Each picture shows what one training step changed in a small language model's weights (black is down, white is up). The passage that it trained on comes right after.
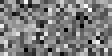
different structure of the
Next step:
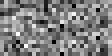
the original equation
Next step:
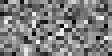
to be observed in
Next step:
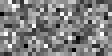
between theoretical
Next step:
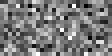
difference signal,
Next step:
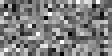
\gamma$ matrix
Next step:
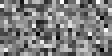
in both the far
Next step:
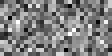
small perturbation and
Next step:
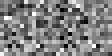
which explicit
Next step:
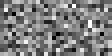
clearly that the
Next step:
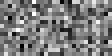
are present because the
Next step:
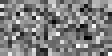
heat measurements
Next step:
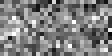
created and
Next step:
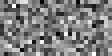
for the free
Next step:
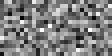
is linear at low
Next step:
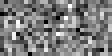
intension to
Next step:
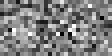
the discovery
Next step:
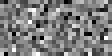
temperature exceed by
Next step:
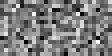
not only in the
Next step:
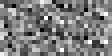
\eeq We
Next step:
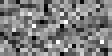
the solution of this equation
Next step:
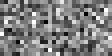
to star formation
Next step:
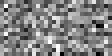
The Bayesian
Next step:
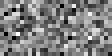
collision is
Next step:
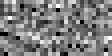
that we are able
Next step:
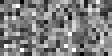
dispersion is
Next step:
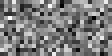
that, while some
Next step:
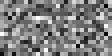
I for selected
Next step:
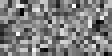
one can get
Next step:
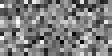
quite different in the
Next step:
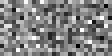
ISAC were
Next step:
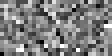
idea was
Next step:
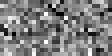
referenced to the
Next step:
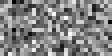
(a) and
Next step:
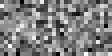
independent of time,
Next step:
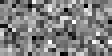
days and the corresponding
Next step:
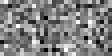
cannot recover
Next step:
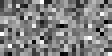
a function of the
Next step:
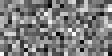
Van Der
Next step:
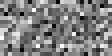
familiar F
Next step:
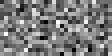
can be effective in
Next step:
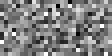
was denominated
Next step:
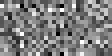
phase. This is one
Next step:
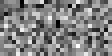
as shown in the previous
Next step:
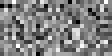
in Mt.
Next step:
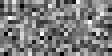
that the curve
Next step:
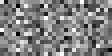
manipulations and
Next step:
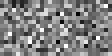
a blacklist
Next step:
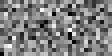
section, many
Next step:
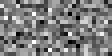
made using different single
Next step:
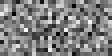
bit accuracy
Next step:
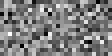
cubic system.
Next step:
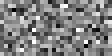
are the winding
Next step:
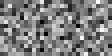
a manner
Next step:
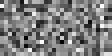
in the higher resolution
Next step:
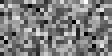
transmission through a
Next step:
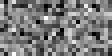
similar procedure as
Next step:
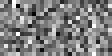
tone may itself
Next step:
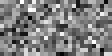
function of only the ratio
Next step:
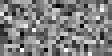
was first put into
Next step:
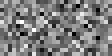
naturally in
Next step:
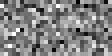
forward and
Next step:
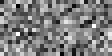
velocities of
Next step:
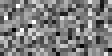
product is
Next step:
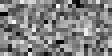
directly with predictions
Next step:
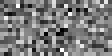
they lead to the
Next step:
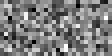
as a case study
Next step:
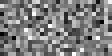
effects that smear
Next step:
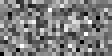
magnitude below
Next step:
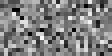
connected components
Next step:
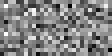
solid), and the
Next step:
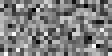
the beginning and
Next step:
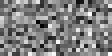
The goal of these
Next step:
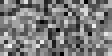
the total capacity
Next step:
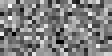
pertaining to the
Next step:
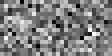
and time evolution).
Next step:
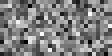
diquark. The
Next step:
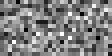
the most inner
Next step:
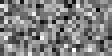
and compare them to
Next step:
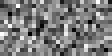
we see the mode
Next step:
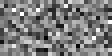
the NSFC
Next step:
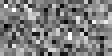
standard bosonic
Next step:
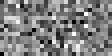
defined earlier
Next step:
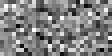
plan and the model
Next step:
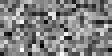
the idea and
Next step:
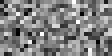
quantizes the
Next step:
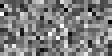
mechanisms, one
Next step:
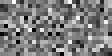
smaller $\delta$,
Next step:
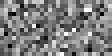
time of five and
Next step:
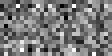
flux density will
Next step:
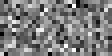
similar to that obtained from
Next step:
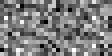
should decrease
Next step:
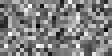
remodeled the
